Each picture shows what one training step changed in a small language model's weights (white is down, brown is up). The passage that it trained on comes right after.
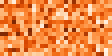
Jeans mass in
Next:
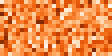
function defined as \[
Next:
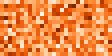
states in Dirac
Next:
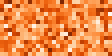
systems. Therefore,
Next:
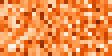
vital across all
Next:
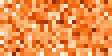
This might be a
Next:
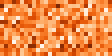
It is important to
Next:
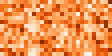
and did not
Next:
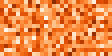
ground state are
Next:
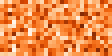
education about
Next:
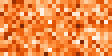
now fixed
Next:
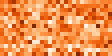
Tax Oil and
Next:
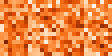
to the flux
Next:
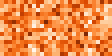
higher the star formation
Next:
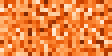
sources of these
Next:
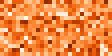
Random Number
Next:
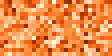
field modes, the
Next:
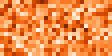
of orbital
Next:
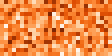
factors. Upon
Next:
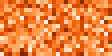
Extent of
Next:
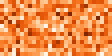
is computed as
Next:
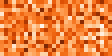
mixing to the
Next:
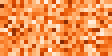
the mean model and the
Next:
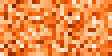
is strictly
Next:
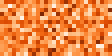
using local datasets,
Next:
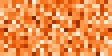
M51 material is
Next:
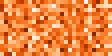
considered the same region of
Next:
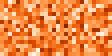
of the contained information
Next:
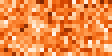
direction and comparing
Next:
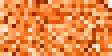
study aimed to
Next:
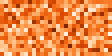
of magnetic moment
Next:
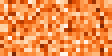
has a larger
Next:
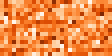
are effectively
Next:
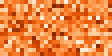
has received
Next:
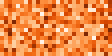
weights backward
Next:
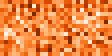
discourse by
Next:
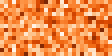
Warming over the
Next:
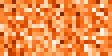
it is also the
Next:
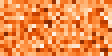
work, we present a
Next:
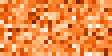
Then, it must
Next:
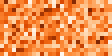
areas. - The
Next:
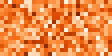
sorption parameters.
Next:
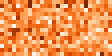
The data leads us
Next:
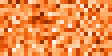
used. Raw data
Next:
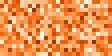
the description was
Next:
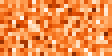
translation project.
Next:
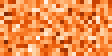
study both the distribution of
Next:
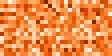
the depressed
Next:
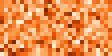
is a natural
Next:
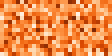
be from the same
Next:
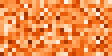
be steered to
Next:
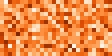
with such a field
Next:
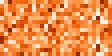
showed several
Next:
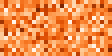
registration and
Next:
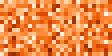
in determining whether
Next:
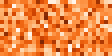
as putamen
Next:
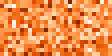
the GaAs
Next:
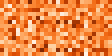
proxy identifier
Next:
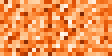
students. The distribution of
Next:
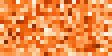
applications where the
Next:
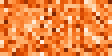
way to reduce
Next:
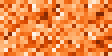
to contract represents
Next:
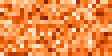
in one-loop
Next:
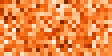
which become more
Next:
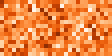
to offshore
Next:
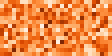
that the bulge
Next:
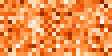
and reduced costs
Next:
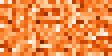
we used the calculated
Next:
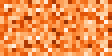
every time the
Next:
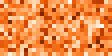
and processing statistics
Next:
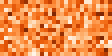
day, most
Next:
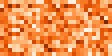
mutates and
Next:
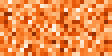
of reionisation
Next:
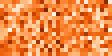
block chain,
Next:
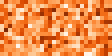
of data and information.
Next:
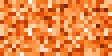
to gender
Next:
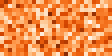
the contents of the
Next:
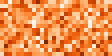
lie on the
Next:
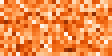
the circuit Fig
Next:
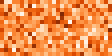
This in turn
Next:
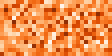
on kernel
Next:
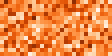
information channels to
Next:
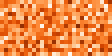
limit this study to data
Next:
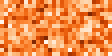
activation, the
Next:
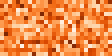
survival fraction
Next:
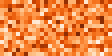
energies around
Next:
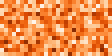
the presence of a
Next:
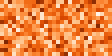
other generalizations of
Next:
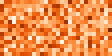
In order to take
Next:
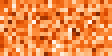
set to be 10.
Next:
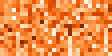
in practical terms
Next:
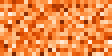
rectified linear
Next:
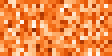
water after the hot
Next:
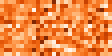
section, we have used
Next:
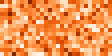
a result of oral
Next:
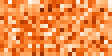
fasting serum
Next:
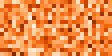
15 minutes and
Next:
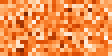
per month in
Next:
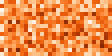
the proposed architecture
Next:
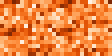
reforms were
